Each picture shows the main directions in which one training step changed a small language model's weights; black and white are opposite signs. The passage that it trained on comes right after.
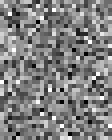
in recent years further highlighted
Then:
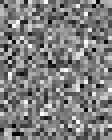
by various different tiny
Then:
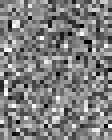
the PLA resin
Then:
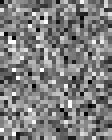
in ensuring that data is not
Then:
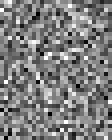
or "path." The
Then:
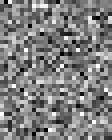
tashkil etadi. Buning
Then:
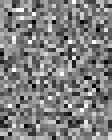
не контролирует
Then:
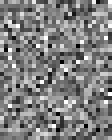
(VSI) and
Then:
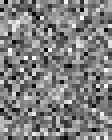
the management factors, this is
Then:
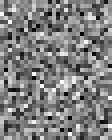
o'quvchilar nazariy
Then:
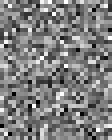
rendering qilish. -
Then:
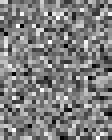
Cedeño, K.
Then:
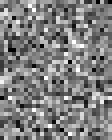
para o aprimoramento
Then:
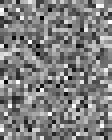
forbidden. The
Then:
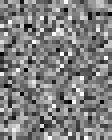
limited diagnostic potential for
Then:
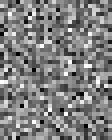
of declaring in the open
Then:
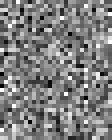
control of blood sugar
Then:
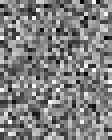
funds received by the
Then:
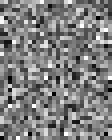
a instalação do
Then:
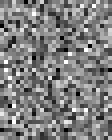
хозяйства и
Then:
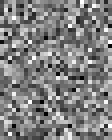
record: Personal Information:
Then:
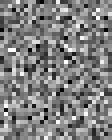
- Fiche « **Des
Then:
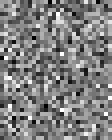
общество, правовое
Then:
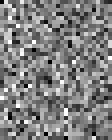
hunched over,
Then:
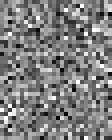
tenía miedo que
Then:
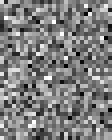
be built using accessible
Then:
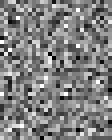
zarur hisoblanadi;
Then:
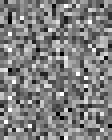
regard can take place within the
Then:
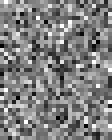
At this time irrigation
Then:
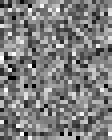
the other deposition conditions are
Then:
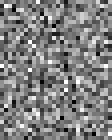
kabi umumiy tomonlarini
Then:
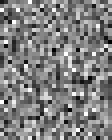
of normal urination.
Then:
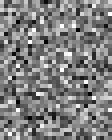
laktasiya deb
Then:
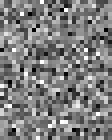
Konsumen b.
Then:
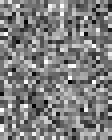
administration at a time in large
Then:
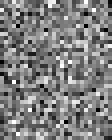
Brasil. E-mail:
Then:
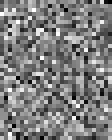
machine. Denim
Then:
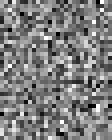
of sunshine on the
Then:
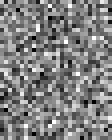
form of a smear and
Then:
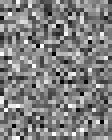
The only exception is in
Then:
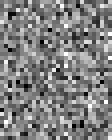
реализуемых на
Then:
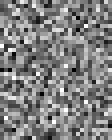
the modified material, the
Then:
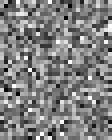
etishning elektron
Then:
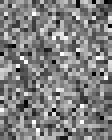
services, facilitating learning,
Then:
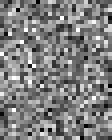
the slope suggests that
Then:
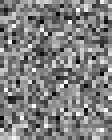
caused by dissociation of
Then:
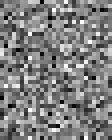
supplies may turn into
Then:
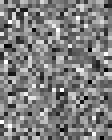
quramında 3
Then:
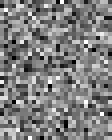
referência, foi possível
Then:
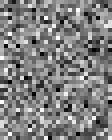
edades tempranas
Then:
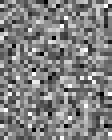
nitric oxide and
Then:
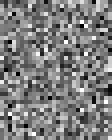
to create and evaluate a wide
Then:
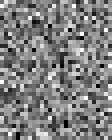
addition to acceptance,
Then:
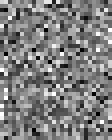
on p_i as shown
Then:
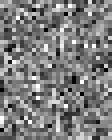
a set of dynamically
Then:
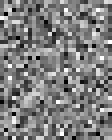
este último autor,
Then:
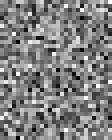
ideas (no solo
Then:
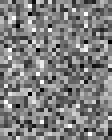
through Kazakhstan and
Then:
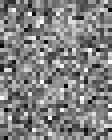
tanlaganingizda foydalanish
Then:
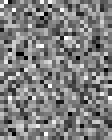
the licensing process
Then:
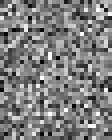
papel central como categoria
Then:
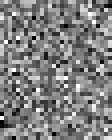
ва арзишҳои
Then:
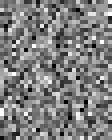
social life, culture, social
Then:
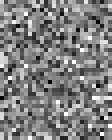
interacciones clave,
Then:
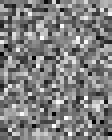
K_s) em
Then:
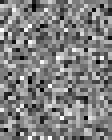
Make Soya
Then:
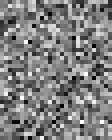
portador de un
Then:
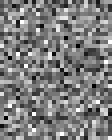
ein ‘Realitycheck’
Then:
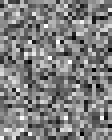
societies should look
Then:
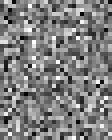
rivojlanishida muqobil
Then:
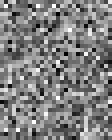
widely used in commercial and
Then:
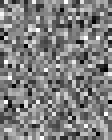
language, "only we
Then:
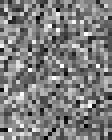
Maurya *et
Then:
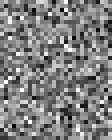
should think of peace
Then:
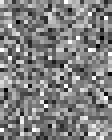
comparação com outras
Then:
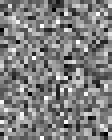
storage of virtual images
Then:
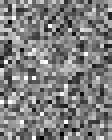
About. Retrieved
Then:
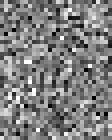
goal of this research was to
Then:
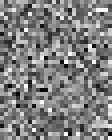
badiiy nutqda
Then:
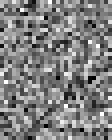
of multidimensional
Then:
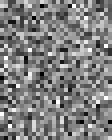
de opiniões particulares
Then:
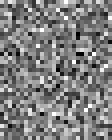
solutions. This approach allows developing
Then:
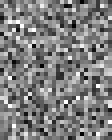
3 Key Themes from
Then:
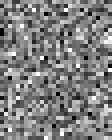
echter wel op
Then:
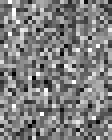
use planning. -5
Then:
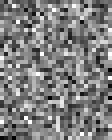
and the tenets of
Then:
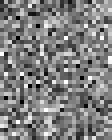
jaar met die over het
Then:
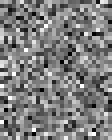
Carpați*, în:
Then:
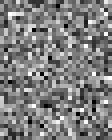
all tests were rapidly
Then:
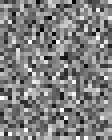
записей. При
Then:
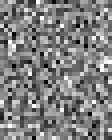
a medication used at normal
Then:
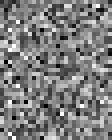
R, Bobacz
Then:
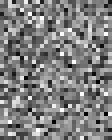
used for finding the
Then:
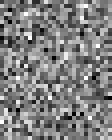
nafaqat axborotni
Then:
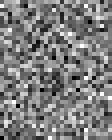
is bathochromically
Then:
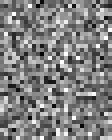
другий план,
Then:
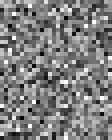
экономя время,
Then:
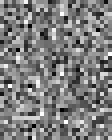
1. O'zbekiston
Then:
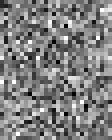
is further hindered by
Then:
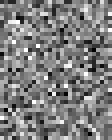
y sus componentes se
